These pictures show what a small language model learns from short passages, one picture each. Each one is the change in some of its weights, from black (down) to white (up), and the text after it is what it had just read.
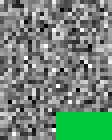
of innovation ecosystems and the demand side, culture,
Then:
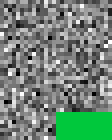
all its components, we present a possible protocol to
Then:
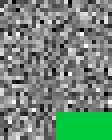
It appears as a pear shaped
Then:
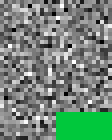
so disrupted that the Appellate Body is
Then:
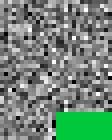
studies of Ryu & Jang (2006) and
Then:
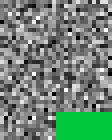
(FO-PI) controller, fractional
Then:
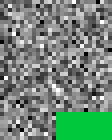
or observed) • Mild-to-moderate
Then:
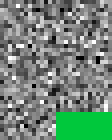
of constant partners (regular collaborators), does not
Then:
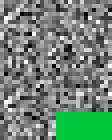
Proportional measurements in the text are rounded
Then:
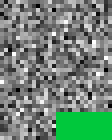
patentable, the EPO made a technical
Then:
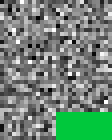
the purchasing of green products, by consumer the
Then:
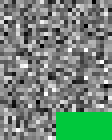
used to product structural lightweight concrete are
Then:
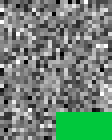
cognitive effects of Zoom classes to students,
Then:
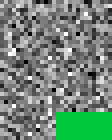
NS treatment. In conclusion, although the highest
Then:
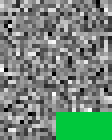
sizable ethnic minorities and a
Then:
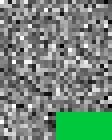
Italica) when 95 days old plants were
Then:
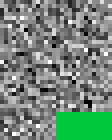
62 (52%) of the respondents are female. -
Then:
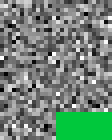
not otherwise specified and Aspergers
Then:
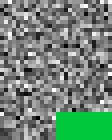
Mercedes Vocational and Industrial
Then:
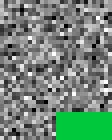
related to 3 by Feinaigle. Worthen
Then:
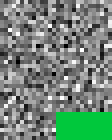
its shelf-life and even diversify the
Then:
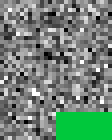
glutamik asit, glisin,
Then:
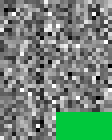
of the individual, which contributes to the formation of deep
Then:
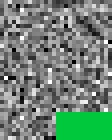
case of multicollinearity. iii.
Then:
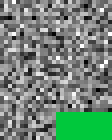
and snack products as well. Nepal In
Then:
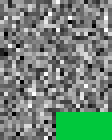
generation of mutual and ongoing realization
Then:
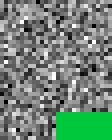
occurrence at 11 individuals, this species is a
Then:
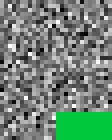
difference between the lower limbs could be a novel risk
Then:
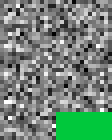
recorded the date when the error first occurred. If the
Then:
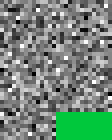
95.23% (partial Cataract)
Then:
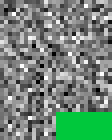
of the point X . Since the motion
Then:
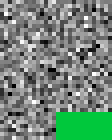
floating point adder is proposed with an approximate
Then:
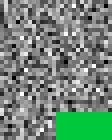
hit anyone, in spite of any
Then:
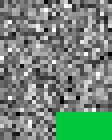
and integrated PBL-NHT learning models on the
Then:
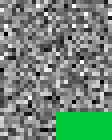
areas (CM3), pre-construction
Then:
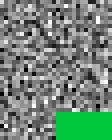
sequences. When there is a large difference in the
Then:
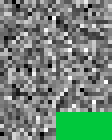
of each plot were harvested and the following
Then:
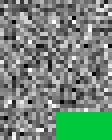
inversely correlating with regulation of PTEN
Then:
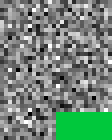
into account the physical features and the dynamic limits of
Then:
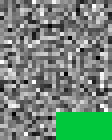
undertake a “regular review” of how they
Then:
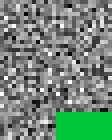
particular sectors of society (Cheng,
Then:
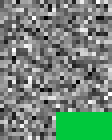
were raised and decisions were made. In
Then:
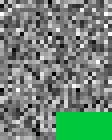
and Lazar Popović. We
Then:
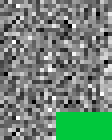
any of its officers, to any other person
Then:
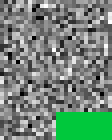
directed a *Final Fantasy*
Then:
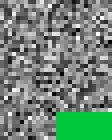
proof, privacy, RFID,
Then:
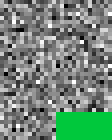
$\alpha = 0.01$ while δ is made
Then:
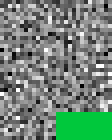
form of nothing" – Søren
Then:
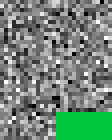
post-main sequence evolution of intermediate
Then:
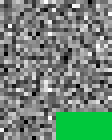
the console of GMT, converted by
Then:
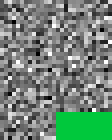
distance sensor HC-SR04 has a
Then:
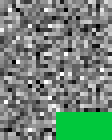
spectroscopic parameters in the spectral region from 600 to
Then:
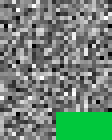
gall midge in Manipur
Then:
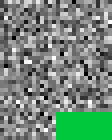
including China’s assertiveness and the complexities
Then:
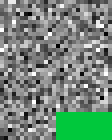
The current study examines the internal organization of the
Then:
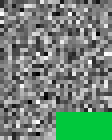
any kind of distress [...]
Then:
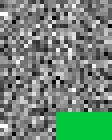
and fauna diversity. States that share
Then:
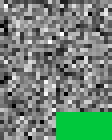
by the scholars, their research is designed to
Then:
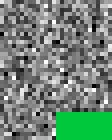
to regulate smart capsules externally by
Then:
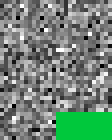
construction, Davis, film analysis 1.
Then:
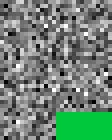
well as methods for solving and interpreting numerical
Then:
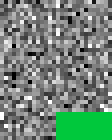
often required in integrated design. The framework of consequence
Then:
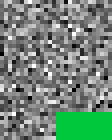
cesarean section rates. This study aims to
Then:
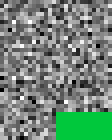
women empowerment. But I have taken only four
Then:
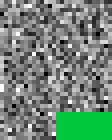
a strong chaotic component in wider
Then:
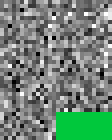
supply and price of manpower for purposes of development
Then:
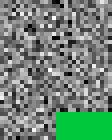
Hill-number alpha diversity ($q =
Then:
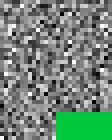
the right to educate their children on sexuality the
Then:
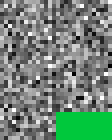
rise of demagogic governments in several European
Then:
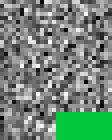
(CARs) represents an innovative and relatively efficient
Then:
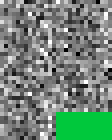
2 Research frameworks using the DMAIC cycle
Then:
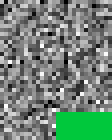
fluctuations. According to currently available literature,
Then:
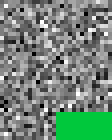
The relations between the actual cross-sectional
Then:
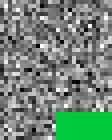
ensures the correctness of their specifications. The traditional
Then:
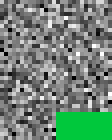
costs for the preparation of materials, maintenance
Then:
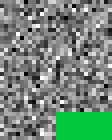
continuous. Many studies of discrete stressors
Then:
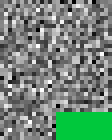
associated with differences in progressive damage nucleation
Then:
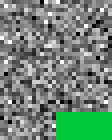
This makes TEEs ideal for protecting
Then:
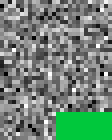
has no mandate to develop varieties other than
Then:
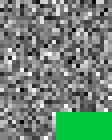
resources. They expand current markets by producing large
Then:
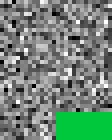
load state, so this test selected a pickup
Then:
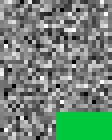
of interest. Data Availability Statement The data
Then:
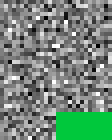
Jha, **D Adhikari**
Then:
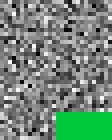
the RF approach in capturing and explaining the
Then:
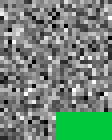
Cinema and Television Arts
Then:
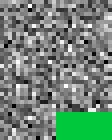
What are the effects of ulnar
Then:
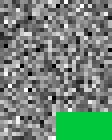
is primarily metabolized by cytochrome
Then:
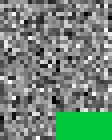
an individual has, and the way in which these interact
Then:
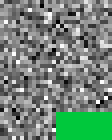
vulvovaginitis without a
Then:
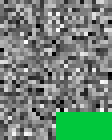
to a difference between actual and expected motion.
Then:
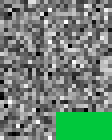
to the 3D simulations because of the oblique
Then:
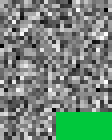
take other features into account. Data Splitting:
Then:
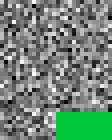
importance of adherence to follow-up plans and
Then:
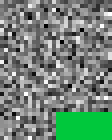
classical Hahn moments, extending
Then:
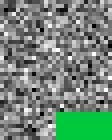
of calculation chain lengths for correct and
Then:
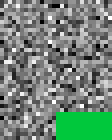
the European Union [3] envisages the
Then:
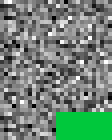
To simulate reforming reactor,
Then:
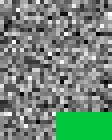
any abnormalities were recorded. Death and
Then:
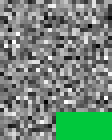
(ii) Bandula (2) Reserve
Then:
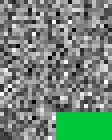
academia and practice [11]. This tendency
